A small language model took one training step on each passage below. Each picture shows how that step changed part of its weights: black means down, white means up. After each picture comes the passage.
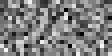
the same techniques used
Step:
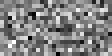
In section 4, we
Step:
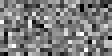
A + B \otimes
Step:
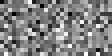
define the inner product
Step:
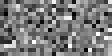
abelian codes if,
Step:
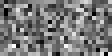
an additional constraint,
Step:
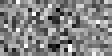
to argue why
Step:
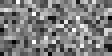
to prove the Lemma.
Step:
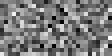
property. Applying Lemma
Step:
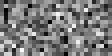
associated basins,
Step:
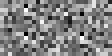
}\lambda =%
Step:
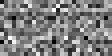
present numerical results obtained with
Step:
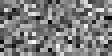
gives the list of
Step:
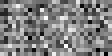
points, and sometimes
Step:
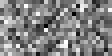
general cyclic covers of
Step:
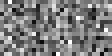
matrix $M$ whose
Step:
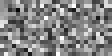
Class 6 is $$
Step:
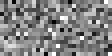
$Y$ with respect
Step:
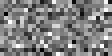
if necessary). Then,
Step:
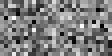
dimension $2n$
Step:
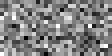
The Fourier transform of
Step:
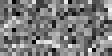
convex set $X$,
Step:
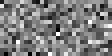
Since simulations can only
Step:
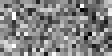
Let $G$ be
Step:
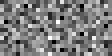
\] and using Assumption
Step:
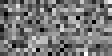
case, the result is
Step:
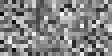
of $BV$
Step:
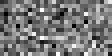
inequalities, for
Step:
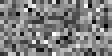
suffices to have related this
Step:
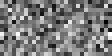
w_j$. Since
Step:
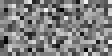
Thus, by the
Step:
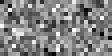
\ee which implies that
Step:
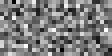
$ a Riemannian vector
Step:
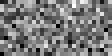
we keep the
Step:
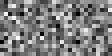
the open neighborhood of
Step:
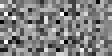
is a closed subgroup of
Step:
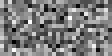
j \leq k}
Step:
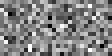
Repeat \author
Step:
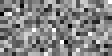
was of great
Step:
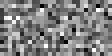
intersections of the sets
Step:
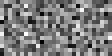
local stiffness
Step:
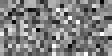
that $H \cap
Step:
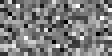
unstable modes
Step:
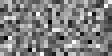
to their neighbors.
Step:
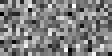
have to be specified
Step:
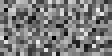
denser mesh in the
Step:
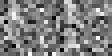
basis. The proof of
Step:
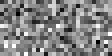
where $x$ is
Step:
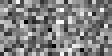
controller that
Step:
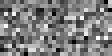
or subtracting
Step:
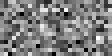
S]$, it follows from
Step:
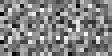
of Mathematics\\ University
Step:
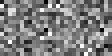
elliptic equations with applications to
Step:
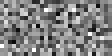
Now consider the partition of
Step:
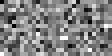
where we recall that
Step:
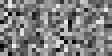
be a nondecreasing
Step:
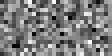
into the elementary properties of
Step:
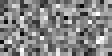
of the paper. }
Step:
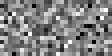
Math. Soc.
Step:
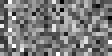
random walk between
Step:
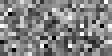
which contain $U$
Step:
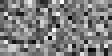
the position immediately
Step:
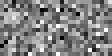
Z$ such that for
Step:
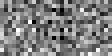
\phi \in
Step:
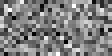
{\it Backward
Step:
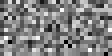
main theoretical results
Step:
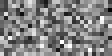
the Alexander
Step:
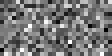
called a cotilting
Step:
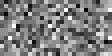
is connected and compact,
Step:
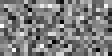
with no pile containing
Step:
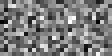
on a fixed line
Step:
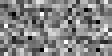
is induced from that in
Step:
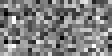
a generating set for
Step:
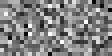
\proof Again using
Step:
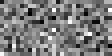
equality case may appear if
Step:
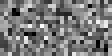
hence $\partial_y
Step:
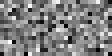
this map is zero.
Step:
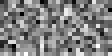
that the following diagram of
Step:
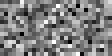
is similar in terms of
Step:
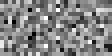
to be irrational:}
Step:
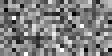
and $bd \in
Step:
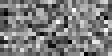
lengths, areas
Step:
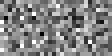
pixel using a
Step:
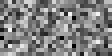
an external
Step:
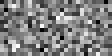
on the single line and
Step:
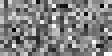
$T \cup P
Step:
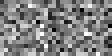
through the equation \[
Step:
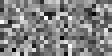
trivial (as a classical
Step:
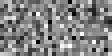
$c$ neighbors
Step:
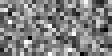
the charts
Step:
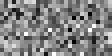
a block $b$
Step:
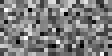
meant that the second
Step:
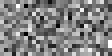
ds + {\lambda
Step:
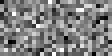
author could not do with
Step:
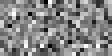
of the first section to
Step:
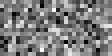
fully known for general
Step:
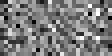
criterion and the total
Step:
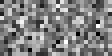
of products of
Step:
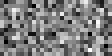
the next section,
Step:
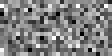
is already defined whenever
